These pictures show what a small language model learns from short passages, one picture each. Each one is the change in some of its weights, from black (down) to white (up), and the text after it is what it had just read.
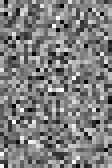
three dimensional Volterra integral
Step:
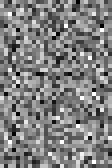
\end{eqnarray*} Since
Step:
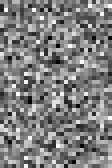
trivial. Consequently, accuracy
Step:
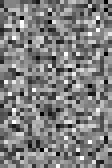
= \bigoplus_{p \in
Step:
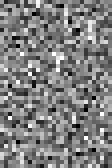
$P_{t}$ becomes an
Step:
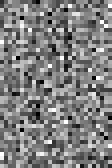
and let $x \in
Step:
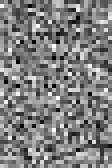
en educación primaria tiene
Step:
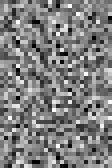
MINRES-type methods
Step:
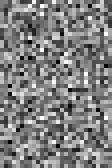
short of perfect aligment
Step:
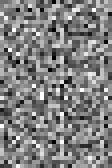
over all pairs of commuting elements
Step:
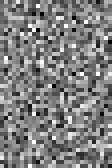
case is not expected to work in
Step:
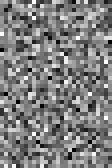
habits of healthcare
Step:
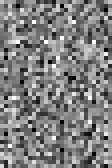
her photos might end up after
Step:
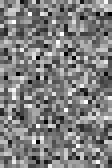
Category III conditions in increasing
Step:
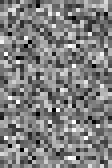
2\alpha - \beta -
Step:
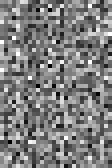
by mentioning the connection with
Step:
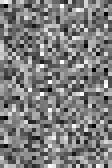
Ten thousand iterations
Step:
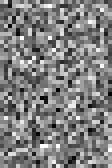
integral convex polytope of dimension
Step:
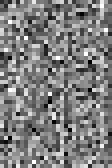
know that the function $\gamma$
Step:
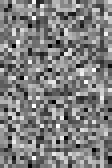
interpretation of the square of
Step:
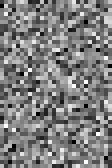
higher implementation costs, consent
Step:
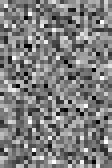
grupe de litere.
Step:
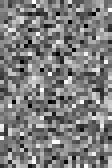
we test the interpretability of ML
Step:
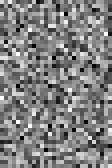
a compact system is minimal when each
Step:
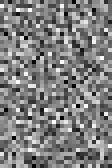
which includes more gauge paths without
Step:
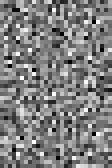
$k$, and they are equivalent
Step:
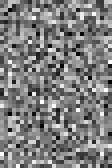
follows. In the first move,
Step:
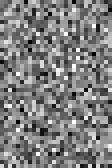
privacy risks that are
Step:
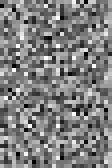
Yang--Mills theory and
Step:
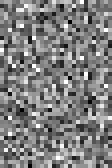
Schneider Foto:
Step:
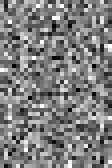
These functions are all analytic and independent
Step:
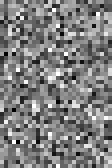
in approximately 14-28 data points
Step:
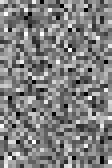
eigenvalues are associated to the smallest
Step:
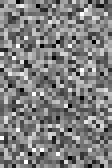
б) залежно
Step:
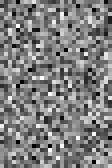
for continuous linear monotone operators are
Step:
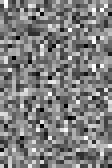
low $h_y$
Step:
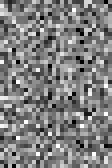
asoslangan tarbiyaviy
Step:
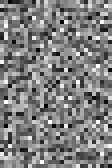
existente no local⁶.
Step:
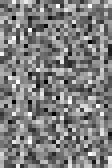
from the singular set of the action
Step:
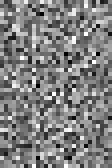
chiqqan, ammo
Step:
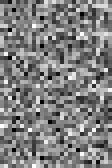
обществ авторов
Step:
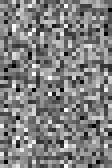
use of two global constants,
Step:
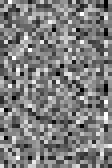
худ, сатҳи
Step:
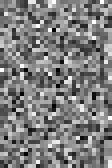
the ionization of such nature is
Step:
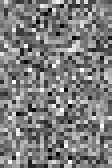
{\it Proceedings of the
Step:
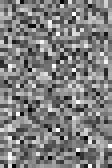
"I" inclui as
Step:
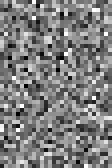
decomposition of $A$ into a
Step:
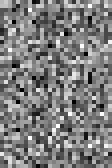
on understanding the code and change
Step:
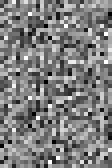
in the listening test. For
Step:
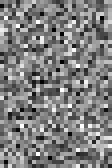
so each must be identically equal
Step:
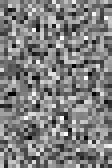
occupation, the type of surface
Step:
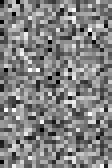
+ \sum \limits_{g
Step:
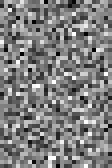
\s{L}$, we have
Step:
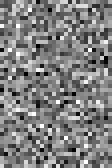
Fig. 4 (d)) show
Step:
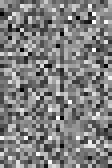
for precise material removal while
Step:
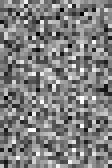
того, що ст.
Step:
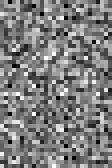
asymmetrical spectral results and
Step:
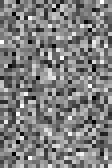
\leq n$. Then, for
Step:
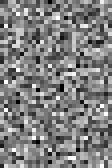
- \Sigma /2 \quad
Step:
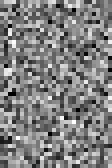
this study, a cylinder
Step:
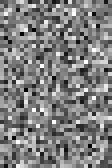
Indikatorning grafik
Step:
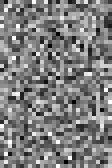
represents the solar abundances.}
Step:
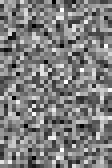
initial masses, although the spectral
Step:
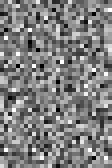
to undulation chaos.
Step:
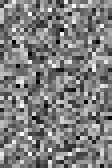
in $\R^n$ such
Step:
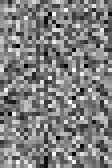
mainly from living high
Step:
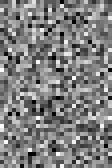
be two vertices which both belong to
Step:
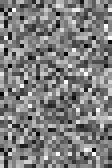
Yig'ilishda bu
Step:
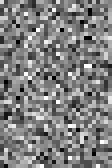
esempio in autostrada
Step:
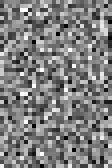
a chain a descent and then
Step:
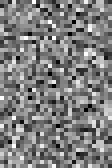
not above $p$. Then
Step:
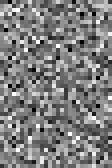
инженерных систем
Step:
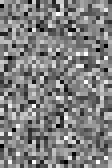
scenarios generated by the uncertainty
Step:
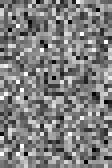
compared with theoretical values from an
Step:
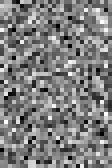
Theoretically, atomistic simulations
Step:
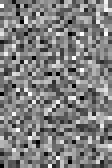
повышали риска
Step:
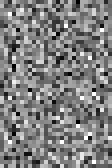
\end{align*} By
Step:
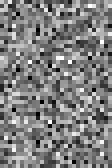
follows \begin{corollary} For
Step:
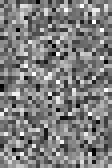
function; \item $d$
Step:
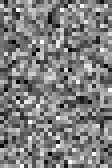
foi conhecer, por
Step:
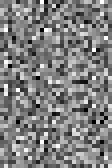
\omega_k$, where
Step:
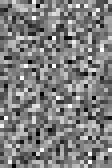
$f$. The benefit of
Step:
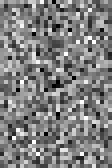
we first interpolate it
